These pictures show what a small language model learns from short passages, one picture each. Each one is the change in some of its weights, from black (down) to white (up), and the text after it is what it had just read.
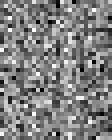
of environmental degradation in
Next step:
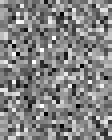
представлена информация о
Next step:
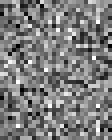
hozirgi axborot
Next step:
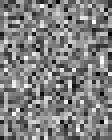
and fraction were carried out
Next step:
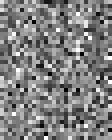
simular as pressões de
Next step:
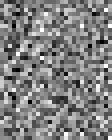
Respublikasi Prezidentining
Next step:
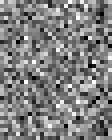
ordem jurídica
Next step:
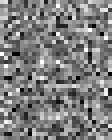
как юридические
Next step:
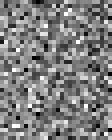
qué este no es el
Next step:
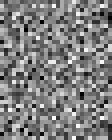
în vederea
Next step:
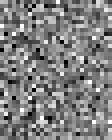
When a plot is drawn
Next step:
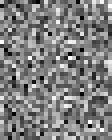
because ϕ is only
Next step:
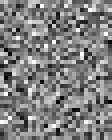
balki talabalarda
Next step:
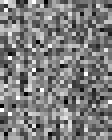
success of dry land acid
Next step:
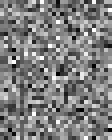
najbolji model
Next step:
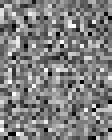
centimeters per
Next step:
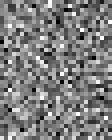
TCTP. Key
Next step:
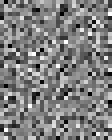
ixtiro qilish ham
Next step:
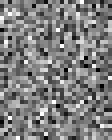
Braşov) la
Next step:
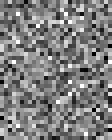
las ciencias de la
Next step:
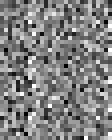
campaigns across the
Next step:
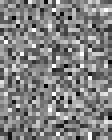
представить себе
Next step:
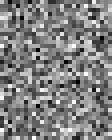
RX errors 0
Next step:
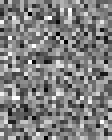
coordinate the work of
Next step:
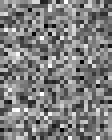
L.; Modern Technologies
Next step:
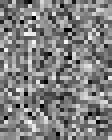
education inaccessible
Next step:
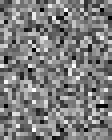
Yaralının üç
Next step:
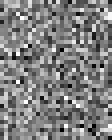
estudio y aprendizaje encaminado
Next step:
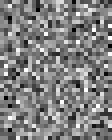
asoslab beradiki,
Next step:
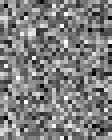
forense es el estudio
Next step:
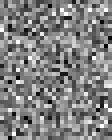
sometimes used as a surface
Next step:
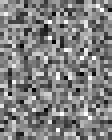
the (L)APIC
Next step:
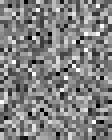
rendered in secondary schools
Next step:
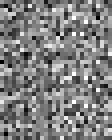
operates with a high frequency
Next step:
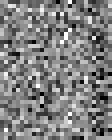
que não conhece o
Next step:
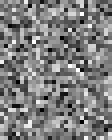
she is emotionally connected
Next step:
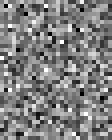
old (Russel
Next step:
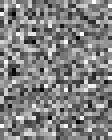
бадеӣ ба
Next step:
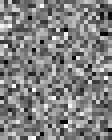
uma aproximação maior
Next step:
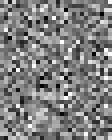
prendre en compte
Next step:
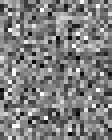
Typical RF
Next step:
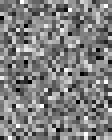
est ce qu'il
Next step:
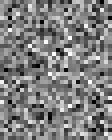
e. c.) como
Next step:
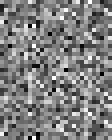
angle. - Able
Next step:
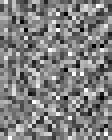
performance requirements, such as AI
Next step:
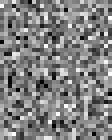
(AI), which,
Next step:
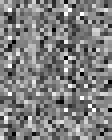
ta‘minlashda muhim
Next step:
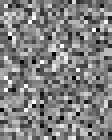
sur certaines espèces
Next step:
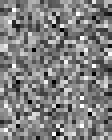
el estado de salud
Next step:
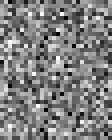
may actively influence the
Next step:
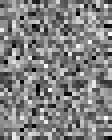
МС Глухів
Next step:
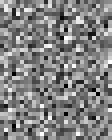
осіб вже не
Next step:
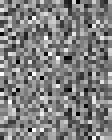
performing any leadership
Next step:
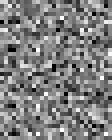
2011 it is the third least
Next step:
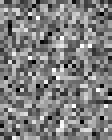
(KCA) dan
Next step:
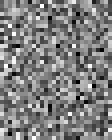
found that a garments construction
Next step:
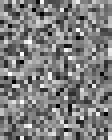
are modified by applying
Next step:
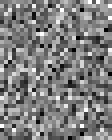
kGy. This is
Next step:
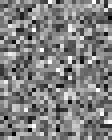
unterstützt wurde
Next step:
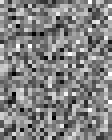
эффект от применения
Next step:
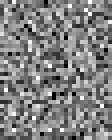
[4], which is the
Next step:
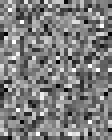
in Eulerian
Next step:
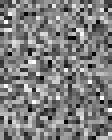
can be configured
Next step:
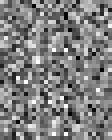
equation describes how neutrons
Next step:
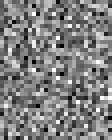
well ○ Quite
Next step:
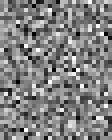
the historical studies entail the
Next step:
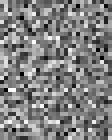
the introduction in this
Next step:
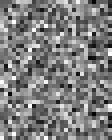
cultural, social and economic
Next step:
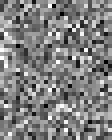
their job satisfaction Descriptive
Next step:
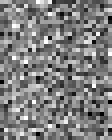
salts on oleaster
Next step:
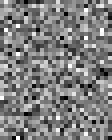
vitamin D though
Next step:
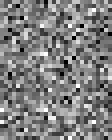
на землю,
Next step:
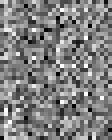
कमी के
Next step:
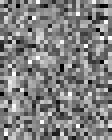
of *Justicia
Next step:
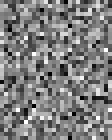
unda **orqa
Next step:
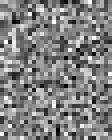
Figure 6: Results of image
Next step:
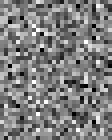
a suitable combination of drugs
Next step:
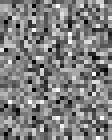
of self-healing
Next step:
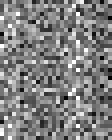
la vista de la
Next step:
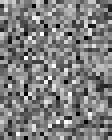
management of an enterprise
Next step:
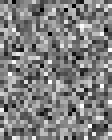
Galtung together with other researchers
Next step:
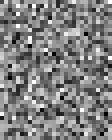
yields a rich
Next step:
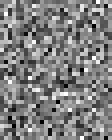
the use of animals:
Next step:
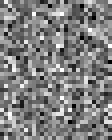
projet CPS et
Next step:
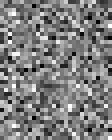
Bureau voor de
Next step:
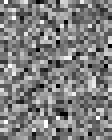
sich im Cluster unter
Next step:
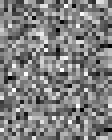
vascular tone,
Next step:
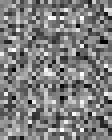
tashkiliy, iqtisodiy va
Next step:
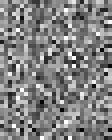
На гребне
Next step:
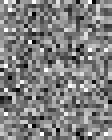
first marriage was
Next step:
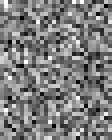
this context, Uzbekistan
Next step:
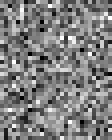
seed stock is
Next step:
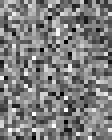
of the wayfarer
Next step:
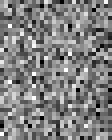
in the realms of public
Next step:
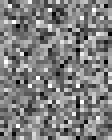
to carry this claim,
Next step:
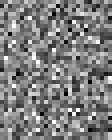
Consumer response towards social
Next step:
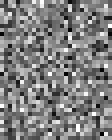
and emojis leads to
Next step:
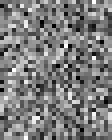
to ugliness and
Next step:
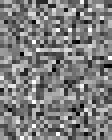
is a lack of trust
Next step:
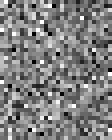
source (the drilling
